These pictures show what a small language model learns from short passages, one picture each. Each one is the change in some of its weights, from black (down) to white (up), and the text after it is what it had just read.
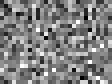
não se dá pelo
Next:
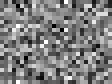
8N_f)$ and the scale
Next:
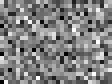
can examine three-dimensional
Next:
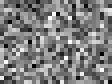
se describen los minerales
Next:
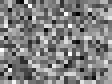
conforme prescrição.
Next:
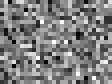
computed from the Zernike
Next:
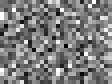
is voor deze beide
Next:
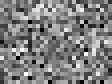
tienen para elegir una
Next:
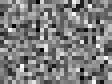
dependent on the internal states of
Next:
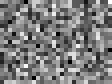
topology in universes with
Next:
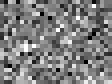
Axborot madaniyati
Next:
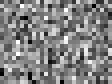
and migration upload
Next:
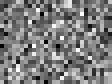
talab qiladi.
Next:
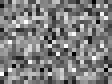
VA KONSERT
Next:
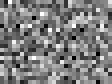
MIR input, can be seen in
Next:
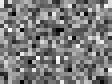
will be further discussed later. The
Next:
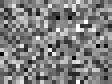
дослідження підлітків
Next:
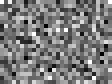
between the normal to the sample and
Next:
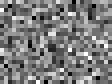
reveals that discontinuities
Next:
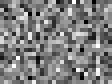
общего объема
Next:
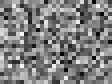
билан иккала
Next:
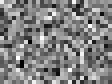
it inconsistent with standard
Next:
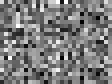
and the complexity of matrix
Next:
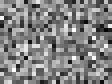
Remittances: How
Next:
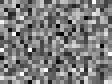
very soon. This finding is
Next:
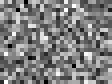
this work, and the different variant
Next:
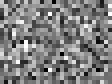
Opyty po
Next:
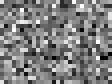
durch ein metaphysisches
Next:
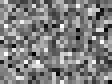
áhmiyetke iye
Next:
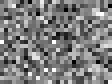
values in the data were then
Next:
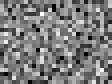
pink arrow). The small black
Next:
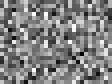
Claudio Marra,
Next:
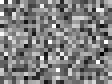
the phase space distribution of the
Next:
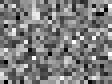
ko'nikmasi tinglab
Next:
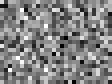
слов от названий
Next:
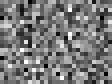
nazorat qilgan holda
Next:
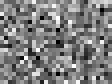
tilda benuqson
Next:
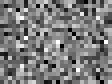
depending on the spatial distribution of
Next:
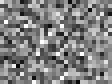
also shown. The inset plot shows
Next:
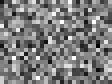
ou empregam-no de
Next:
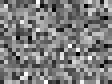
asr oxiri -
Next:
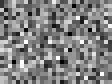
определенный опыт
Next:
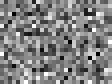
expert diagnostic
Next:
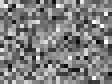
era feito antes da
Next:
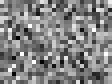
the PANN model, including all
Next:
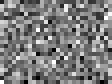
times slower than using the
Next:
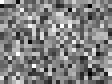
and shift (translation)
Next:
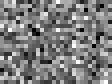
proposed a fragmented
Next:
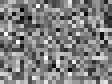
penal al Republicii
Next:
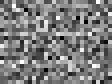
Буковини щодо
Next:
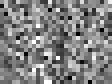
мотивлер деп
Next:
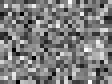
las pedagogías correctas
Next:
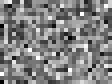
model choose the correct field,
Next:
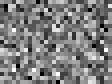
diabetda tanadagi
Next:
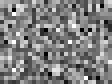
and connections,}{\em
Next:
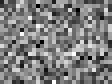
Magenta coloured
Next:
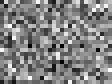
noiseless subsystems.
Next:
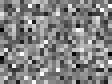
via IDDES shows three
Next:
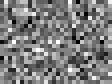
de dados El diagrama de
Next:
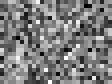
in the demonstration with a
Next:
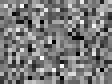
мавқеини учун
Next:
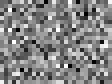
de agricultores
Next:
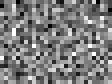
Commodities*” y
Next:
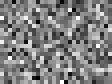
at small $R$. The results are
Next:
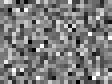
la sincérité des
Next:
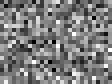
a própolis
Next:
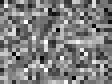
şekillenir ve
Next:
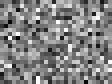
outward facing systems that support
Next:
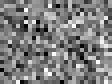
February 27,
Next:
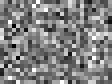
fluidisés de particules
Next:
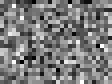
bo'lmagan zamon
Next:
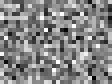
University of Applied Sciences)
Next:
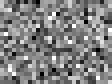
que las mujeres que se
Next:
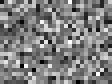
la comparación transversal de
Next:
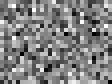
or gas mass and redshift
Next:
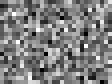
involvement of the users
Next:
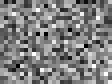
appears with $\pi$.
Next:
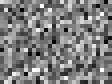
46 Sardoba
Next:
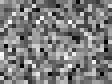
résultats est
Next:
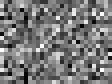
anomalies at high
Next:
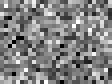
Maio. Essa
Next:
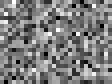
te worden gehandeld.
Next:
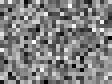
electron or proton beam,
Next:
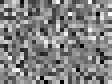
component materials are randomly
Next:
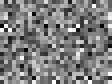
zone is the requirement to
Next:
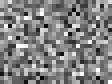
at this stage after going
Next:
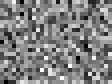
da escola quanto ao
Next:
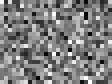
bars are statistical only.}
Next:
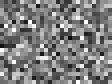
an isolated system using
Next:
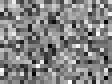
examples include the evolution equations of
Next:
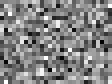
nebula after an integration
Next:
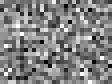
and H-He until the
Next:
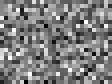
poems have sometimes investigated
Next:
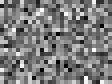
edge of an item $a$
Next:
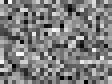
for the delivery of an
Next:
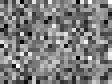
= +1}$ for general
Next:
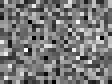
boreálu – až
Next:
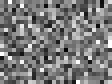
is plausible that the mechanism discussed
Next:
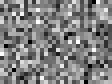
per un ministero
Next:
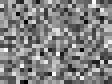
processos de construção,
